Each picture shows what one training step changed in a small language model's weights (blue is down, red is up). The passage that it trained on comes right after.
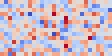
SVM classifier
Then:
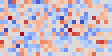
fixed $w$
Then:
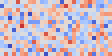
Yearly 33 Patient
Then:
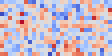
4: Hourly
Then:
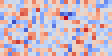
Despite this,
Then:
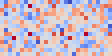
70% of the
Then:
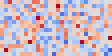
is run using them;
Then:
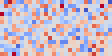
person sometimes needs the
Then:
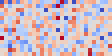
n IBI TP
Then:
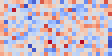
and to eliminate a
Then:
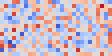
both positional and
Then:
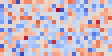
in the dielectric constant
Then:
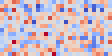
Baiona in
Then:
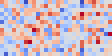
learning conditions are analyzed.
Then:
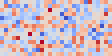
the linguistic
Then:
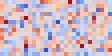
studied. He also
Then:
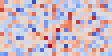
condensed latent
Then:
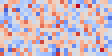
are of considerable interest
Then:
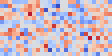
additional information that can aid
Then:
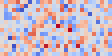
to differentiate the
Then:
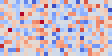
resistance has been well established
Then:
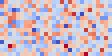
We first investigate a simple
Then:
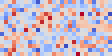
given the few studies on
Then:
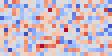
the solar wind, that
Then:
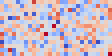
and DETR
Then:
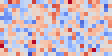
after administration.
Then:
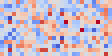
recovery curves obtained for different
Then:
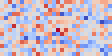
various aspects relevant to
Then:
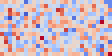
The SPEAR
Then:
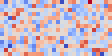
and 9 % students showed
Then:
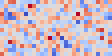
originally explored by
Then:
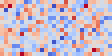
is used to normalize
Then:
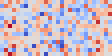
of rockets being
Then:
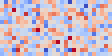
of 30%, which is
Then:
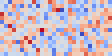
in this paper and applied
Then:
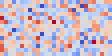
is still possible in a
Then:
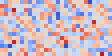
$-1$ for all
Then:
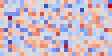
see, feel or
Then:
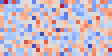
with the corresponding measured expectation
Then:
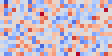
the LDOS of
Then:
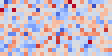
$r$ as a
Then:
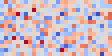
We examined seasonal variations
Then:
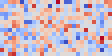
frustrated he
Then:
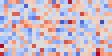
this group. An influence
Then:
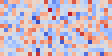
HIV tests, the
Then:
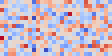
measuring the same event within
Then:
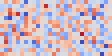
The experimental SANS
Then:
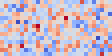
parameters to be constrained so
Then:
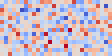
values of $n$.
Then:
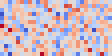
may enhance the direct CP
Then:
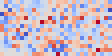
to obtain similar initial density
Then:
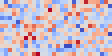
the statistical network assessment process
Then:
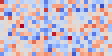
in the EU*;
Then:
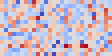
different ZDI options differ
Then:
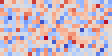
discussions. This work was
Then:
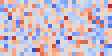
as hematologic
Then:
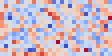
elderly with
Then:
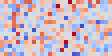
Higgs spectrum. In
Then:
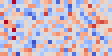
inner part of the
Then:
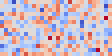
the hollow site.
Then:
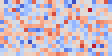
and magnetic carriers for
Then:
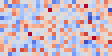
the spectral method of
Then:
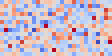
different from the usual situation
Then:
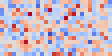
quantum fluctuations delay the
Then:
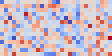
Blood donation
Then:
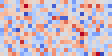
AND SOCIAL
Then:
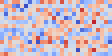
to 6 times being done
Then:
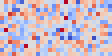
As mentioned above, local
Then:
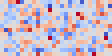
levels, the target population
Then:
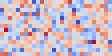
encounter an explicit
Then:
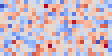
corresponding author, upon reasonable
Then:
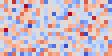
stable NEC violation can
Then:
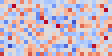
the Interface} The
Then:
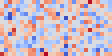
with the LINAC
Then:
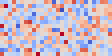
for the validation of the
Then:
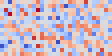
them chose the
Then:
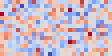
coherently and $\Delta
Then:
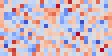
same colleges.
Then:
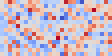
across even near-IR
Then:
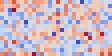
Sheets. These
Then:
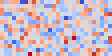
harassment, etc
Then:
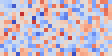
with the upcoming
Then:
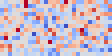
may be worthwhile to
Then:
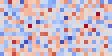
National Strategies,
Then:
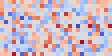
no. Locality
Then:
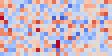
time and is still employed
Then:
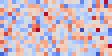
which could not afford
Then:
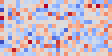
food security issues and reduced
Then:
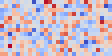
scattering angle of the charged
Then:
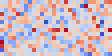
is alone and when it
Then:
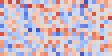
information or ask to
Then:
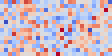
the local adiabatic evolution}
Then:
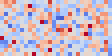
non-empty set of
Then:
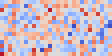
a viable LSD
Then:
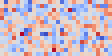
and participate in national
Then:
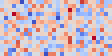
scatter is clearly very large
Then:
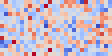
non-equilibrium behavior
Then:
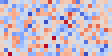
first time in their
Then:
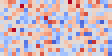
motivating example.
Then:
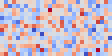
the correlation between independent variable
